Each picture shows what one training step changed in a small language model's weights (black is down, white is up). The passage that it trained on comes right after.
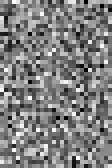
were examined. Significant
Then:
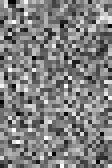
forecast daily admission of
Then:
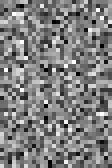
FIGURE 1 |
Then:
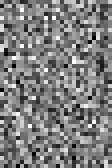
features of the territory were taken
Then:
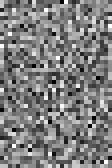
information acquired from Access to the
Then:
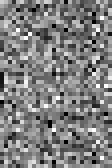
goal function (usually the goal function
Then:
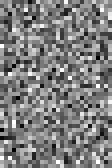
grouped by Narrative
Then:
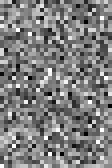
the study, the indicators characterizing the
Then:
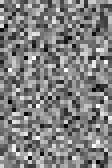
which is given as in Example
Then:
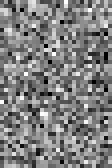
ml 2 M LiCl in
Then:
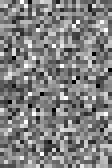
PID tuning Fig7.
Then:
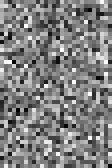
Kantor Imigrasi
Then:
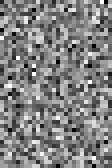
(MMM):** Assisted
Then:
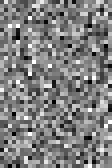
Beker proposing a Health
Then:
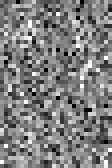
mode with an angular frequency
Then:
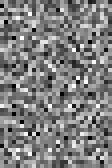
or respond to emerging tension -
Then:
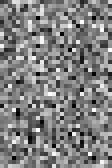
canal (EAC) to
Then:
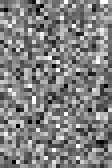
A. Guo, R.
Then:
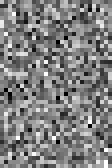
90 grams average of daily
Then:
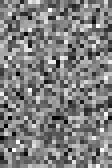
iMagine Final
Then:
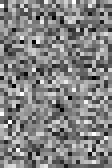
and validation methods using two internet
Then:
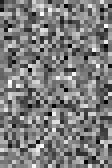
Border Checkpoint,
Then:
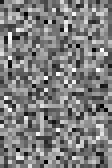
et al, Ahmad and
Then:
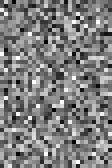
the negative impact of the fashion
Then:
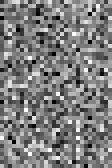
indicators, there are only small differences between
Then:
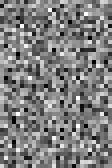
social media presences should also be
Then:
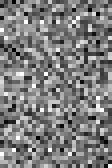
my mind revisiting a
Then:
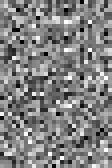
\quad (3)$$ and thus
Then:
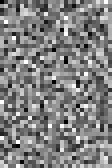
group G , the Davenport
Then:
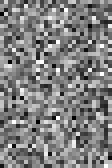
statutes, according to the
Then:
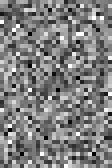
Use the best available knowledge 11.
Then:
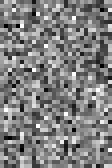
heterogeneous pattern of
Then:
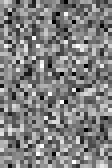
3.4 Legal, social
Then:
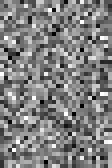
spectrum after Fourier
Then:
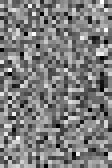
Enel X Website
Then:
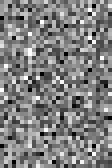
response function defines the received signal at
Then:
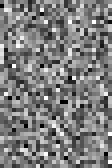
choice but to make up
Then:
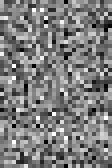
Mean \log_2
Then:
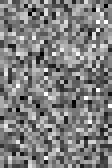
Propulsion Technologies
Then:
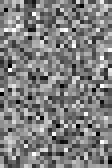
novel approach to DeepFake
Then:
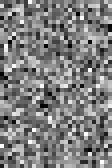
Philip F5 variety and
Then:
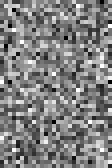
he mentioned that no differences were found
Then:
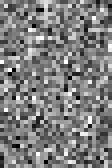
in Fuel cells,
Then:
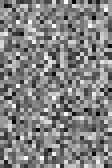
forefront of academic and
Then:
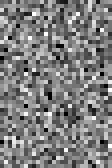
Kcal/100g. They were
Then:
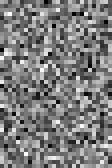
of rabies [7].
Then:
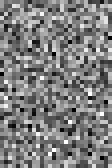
, we show that following recurrence
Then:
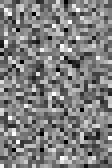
femur and patella
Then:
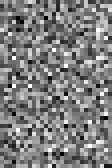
> a > 1$. The first case
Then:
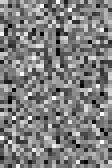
with FoldX, the largest
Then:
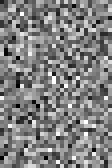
will reveal inconsistencies in the
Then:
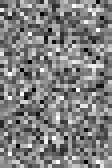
the university**. As a result,
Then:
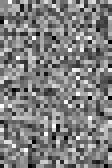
chain that integrates sustainable farming
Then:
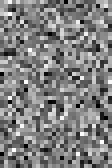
market by industries will be
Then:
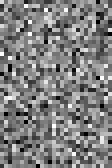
the depiction of the demographic
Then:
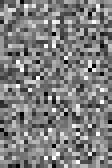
successive points is also the shortest
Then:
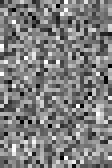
cracking of the first body with
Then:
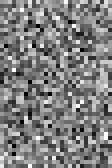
clearly shows the negative increase in working
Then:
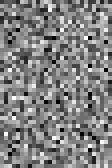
decomposition can show the percentage
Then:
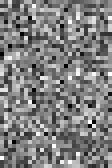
prescriptive code for assessing
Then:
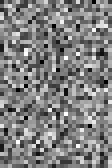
Teacher Education, College of
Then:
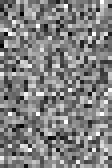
actors in the ocean
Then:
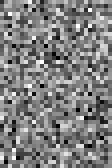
single-blind, clinical
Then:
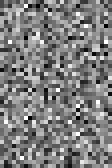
be responsible for the relative poor growth of
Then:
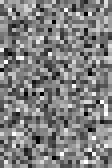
of PCR analysis.
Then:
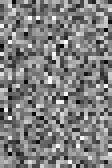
1–3 scale: low,
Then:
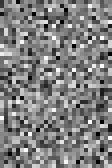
stretching sheet by considering
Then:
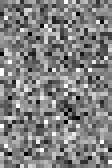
the teacher can increase student motivation. As
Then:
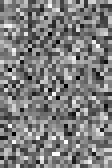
by improving their level of attention
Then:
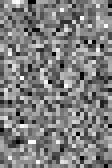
tensile strength and elongation
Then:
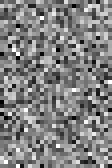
round the extruder
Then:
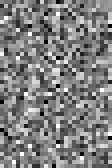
the walls in and pull
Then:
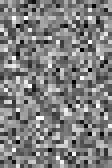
sufficient water was added, and then
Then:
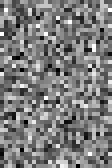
practices and manipulating the application
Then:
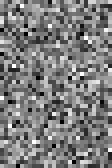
metrics [5]. In this
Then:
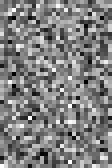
can be timed to group the
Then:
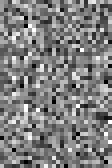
studied material with the required degree of scientific
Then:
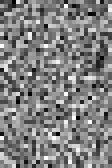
ψ on the hexagonal
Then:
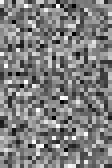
going to school or work, the
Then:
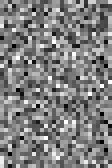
another aspect to take into account is
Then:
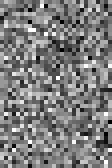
consensus sequences of the same
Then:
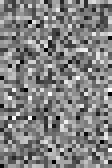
drawn for the study using
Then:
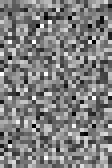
generation carboxylic acid
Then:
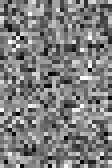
at physiological levels and therefore Co
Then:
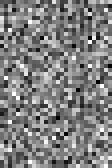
options. They also indicated what values
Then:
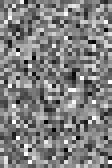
iii. Bioinformatician
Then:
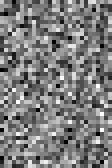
eight in the sample (as we
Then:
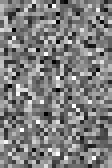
Electroless plating refers
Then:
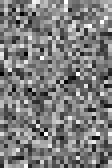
developed for the cement application,
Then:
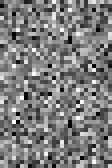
It also participates in the synthesis
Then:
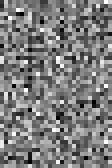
study. (1 mark)
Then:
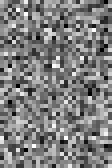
Department of Mathematics and
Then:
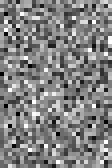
structured within TeSS via packages
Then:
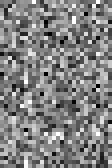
number by Proposition 7.
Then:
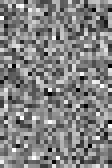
method for the synthesis of metal
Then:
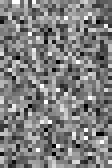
the world and lives in the
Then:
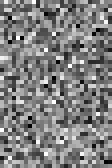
consequence of the above result,
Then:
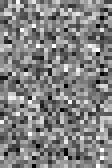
(or Sum Wgts)
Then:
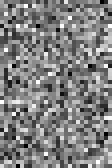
set of ‘dogmas’
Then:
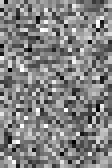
study and ethnography could be
